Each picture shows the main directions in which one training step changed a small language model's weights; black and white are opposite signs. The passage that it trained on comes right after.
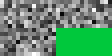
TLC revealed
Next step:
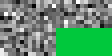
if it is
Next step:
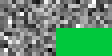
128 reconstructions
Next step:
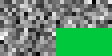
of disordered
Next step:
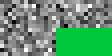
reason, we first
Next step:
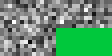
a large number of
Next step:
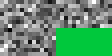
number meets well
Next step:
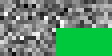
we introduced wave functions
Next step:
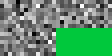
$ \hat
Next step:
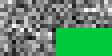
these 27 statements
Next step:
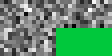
of relativity derive
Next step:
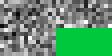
than indentation
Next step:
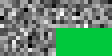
data mining as
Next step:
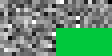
peak values of kinematic
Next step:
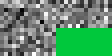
faster than PID
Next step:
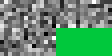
stock market is
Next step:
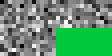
was prepared by the
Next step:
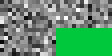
then, both the
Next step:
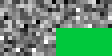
His area of
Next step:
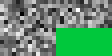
workplace communication skills
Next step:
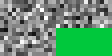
in the simulation.
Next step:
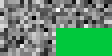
Co 39 seedling
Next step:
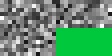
the FPGA
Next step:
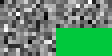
mainly occur in wild
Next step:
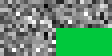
give a final discussion
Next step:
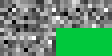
the rapid variability of
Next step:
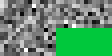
threshold. Across
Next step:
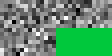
a variational
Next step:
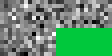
is in principle determined
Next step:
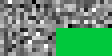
were performed in part
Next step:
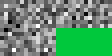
has been a number
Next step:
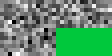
a simple toolset
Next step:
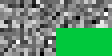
young adults'
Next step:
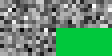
the offset of
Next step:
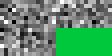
the boundary potential.
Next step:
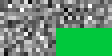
cost, in the
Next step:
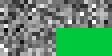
process occurs through biological
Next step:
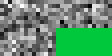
our experiment, the
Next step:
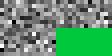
some previous studies we
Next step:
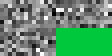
and moving the additional
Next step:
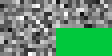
want and where and
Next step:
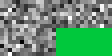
the real world is
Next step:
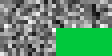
chemical effects like
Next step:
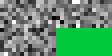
an oven at
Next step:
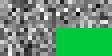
in language classroom
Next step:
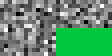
RF magnetron
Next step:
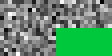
m Particulate
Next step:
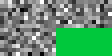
and the perturbation series
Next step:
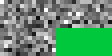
was to provide a
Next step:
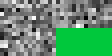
gaps between 8
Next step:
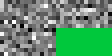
well defined parity
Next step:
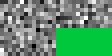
The essence of
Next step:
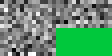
variability in human performance
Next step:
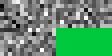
limited. Consequently,
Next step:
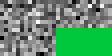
study involved 61
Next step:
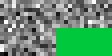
getting more
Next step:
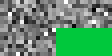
from one-gluon
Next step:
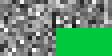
alterations of
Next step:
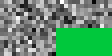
of the Ising
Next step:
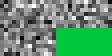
highlighting how different
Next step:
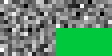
village in
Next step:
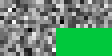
the positive feedback loop
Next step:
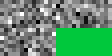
order 3, but
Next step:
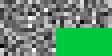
learning can be compared
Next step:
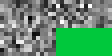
left, +
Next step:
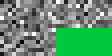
explores the
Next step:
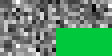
for the sensors like
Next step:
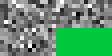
topic. For
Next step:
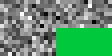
Nevertheless, the SNR
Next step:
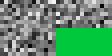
marked as
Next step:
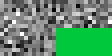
different emission regimes depending
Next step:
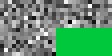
heights were measured
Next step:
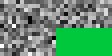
Using the method of
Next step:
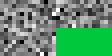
preservation. 1)
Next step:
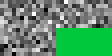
had said; one
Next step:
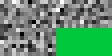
skills. Although integration
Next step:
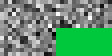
with the fine level
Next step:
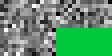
explore student collaboration through
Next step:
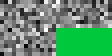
off Gorgona
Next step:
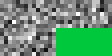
a similar GNN approach
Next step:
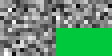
the conformal transformation
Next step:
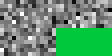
an exciton at
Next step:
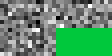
using normal star formation
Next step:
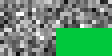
Total Count
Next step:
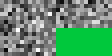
on the particles.
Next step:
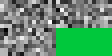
sum rules. For
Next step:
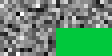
Creating English
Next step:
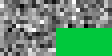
various human diseases which
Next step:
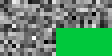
moduli space of
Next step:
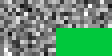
of the horizontal component
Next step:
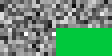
ensure that their
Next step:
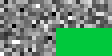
toroidal phase
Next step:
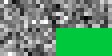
operate on
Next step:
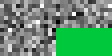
Director of
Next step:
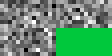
peaks due to finite
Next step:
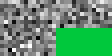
la forma
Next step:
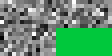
QCD}$ the wavelength
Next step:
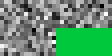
of a gauge field
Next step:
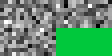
are MU,
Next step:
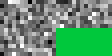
available or we do
